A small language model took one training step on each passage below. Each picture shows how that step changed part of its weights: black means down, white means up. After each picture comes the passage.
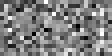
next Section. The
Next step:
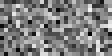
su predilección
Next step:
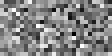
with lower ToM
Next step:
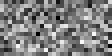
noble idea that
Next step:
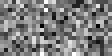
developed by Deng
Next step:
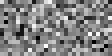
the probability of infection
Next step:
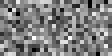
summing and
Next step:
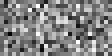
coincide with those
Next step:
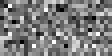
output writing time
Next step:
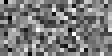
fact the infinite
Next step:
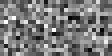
situation of the experimental
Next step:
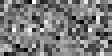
locally, as a
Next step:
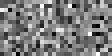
important thing is that
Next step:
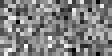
considering gaseous
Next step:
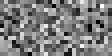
to the light stop
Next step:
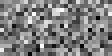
borishi va
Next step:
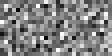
loss of critical information
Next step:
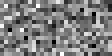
variables de investigación en
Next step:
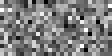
espèce est
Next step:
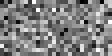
strongly believes
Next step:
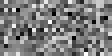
of the asymmetric
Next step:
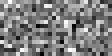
future work.
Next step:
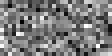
or layers is
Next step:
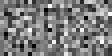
measurable subsets
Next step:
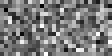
through the use of
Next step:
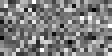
Востока и
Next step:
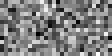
уровне, в
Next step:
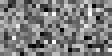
\Delta t}
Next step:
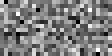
way to construct
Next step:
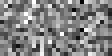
mai mare de
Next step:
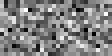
de importações
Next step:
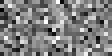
modes to the
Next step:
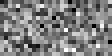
such that the following
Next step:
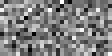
vervat in de
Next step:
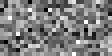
the accreted
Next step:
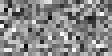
one of three possible
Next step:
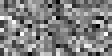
algorithm is used to provide
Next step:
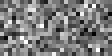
emitting electrons
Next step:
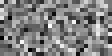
equation for the center
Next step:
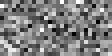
the probe frequency is
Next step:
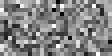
word forms,
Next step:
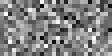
и ценности
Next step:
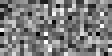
nie cnotach,
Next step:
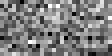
die kantonale
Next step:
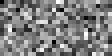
that for a differential
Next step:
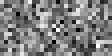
hot part of the
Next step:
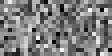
criar a vida
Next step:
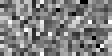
the potential description,
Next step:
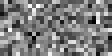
previsto nas
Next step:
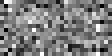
ceux des
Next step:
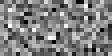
massive particles
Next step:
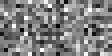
they live in
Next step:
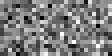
character always has
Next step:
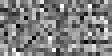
der Daten
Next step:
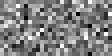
receive a
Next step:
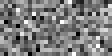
(p3) edge
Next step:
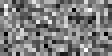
delineando as
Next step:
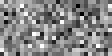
va ularni
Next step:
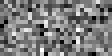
information exchange.
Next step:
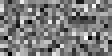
exigir a
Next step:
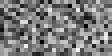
is the invariant
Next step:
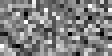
alignment and its
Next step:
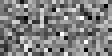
field, where even
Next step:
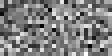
the dimensionless ratio of
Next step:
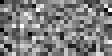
decides if a
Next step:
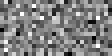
que bajo la
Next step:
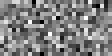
can be obtained,
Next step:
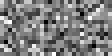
physical setup considered,
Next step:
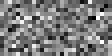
subjects, each with
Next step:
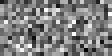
approaches in national
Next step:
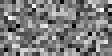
minimum located at
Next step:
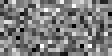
p. (In
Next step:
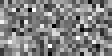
\] and define the
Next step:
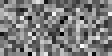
measured at a
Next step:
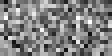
to investigate the
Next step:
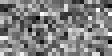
output in the expected
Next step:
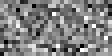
optically pump
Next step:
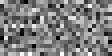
de todo el
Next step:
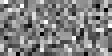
фактор —
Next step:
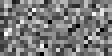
next section we
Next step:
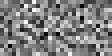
a very slow,
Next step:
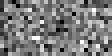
may not hold for
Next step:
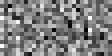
caseworker with an
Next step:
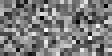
have distances known
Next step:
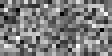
then it can transport the
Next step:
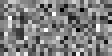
into itself.
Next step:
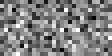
not embed or represent
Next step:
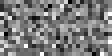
the figure, we
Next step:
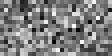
far too
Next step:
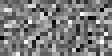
QSO spectra
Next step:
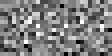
subscribers with known
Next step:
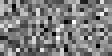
рядом с
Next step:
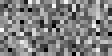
ва тикиш
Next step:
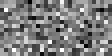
Sec. III
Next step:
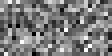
small amount of
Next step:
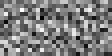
the Sahrawi
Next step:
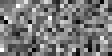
efectos en
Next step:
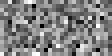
from parts of the
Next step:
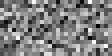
parameters have to be obtained
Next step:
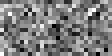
cutoff for
